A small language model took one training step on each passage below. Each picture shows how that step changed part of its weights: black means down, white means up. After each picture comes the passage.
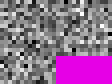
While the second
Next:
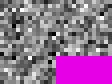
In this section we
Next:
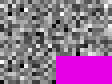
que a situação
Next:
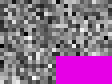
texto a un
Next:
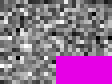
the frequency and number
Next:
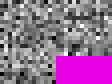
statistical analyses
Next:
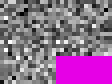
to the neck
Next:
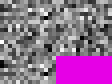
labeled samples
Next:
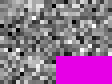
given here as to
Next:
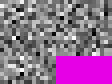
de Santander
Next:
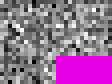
~compared with
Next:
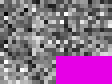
to the crack
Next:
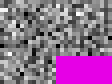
pouvant les
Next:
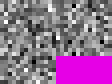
of oral radiology
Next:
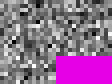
Nurul Iman
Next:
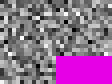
transformation that involves
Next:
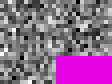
characteristics differ,
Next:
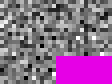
reported but the
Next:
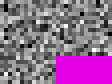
auch allein die
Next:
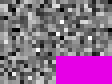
manifest and one can
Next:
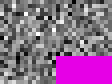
\Gamma_L +
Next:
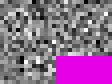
F_i \Delta
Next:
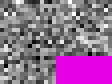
Clinical and
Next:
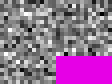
(in Russ)
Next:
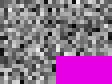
an ensemble of
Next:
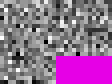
space of radiative states
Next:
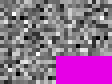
for each simulation is
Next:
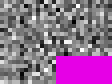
enables to capture
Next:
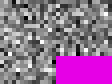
images showing the
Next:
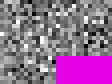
88% Table
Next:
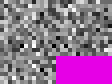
Superior de
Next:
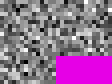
The resulting zero
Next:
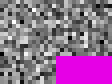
au moins une
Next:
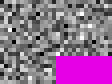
other conditions including
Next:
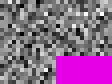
Tanaka et
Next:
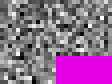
Santulli states in
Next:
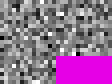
summing all
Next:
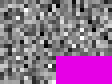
state in a rotating
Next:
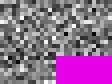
proteins from the
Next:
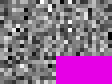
parametrization of the
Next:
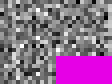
Xiong et al.,
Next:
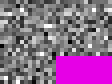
near zero; the
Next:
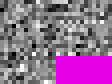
arranged in the
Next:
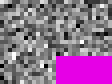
of non-symmetric
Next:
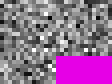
of three charged
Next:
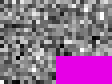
able to obtain solutions
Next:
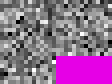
ederken, bu
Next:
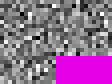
of Horndeski
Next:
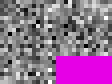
production. However,
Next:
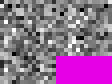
have been proposed
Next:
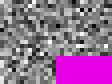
resolution of 448
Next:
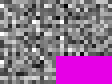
only as representative of
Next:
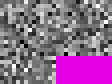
BA & Sh &
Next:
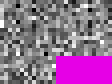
had no effect on
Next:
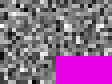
orientational order.
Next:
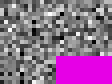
momenta and a
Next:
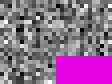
generates the factor
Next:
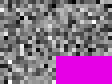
its best-found
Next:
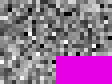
at UTM. In
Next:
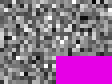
заснива на
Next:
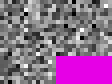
for $Q = \bar
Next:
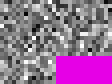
this programme. This
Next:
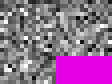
the minimum one.
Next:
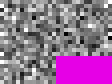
specific situations
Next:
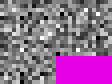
a dedicated
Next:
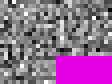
objects in the
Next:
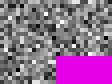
these authors found a
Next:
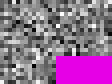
written as a
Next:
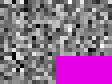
temperature calibration of
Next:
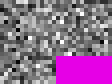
the solution of \[
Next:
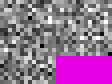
is a genuine
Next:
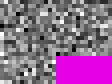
the academic
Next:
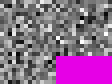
которым с
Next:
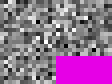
osté que de
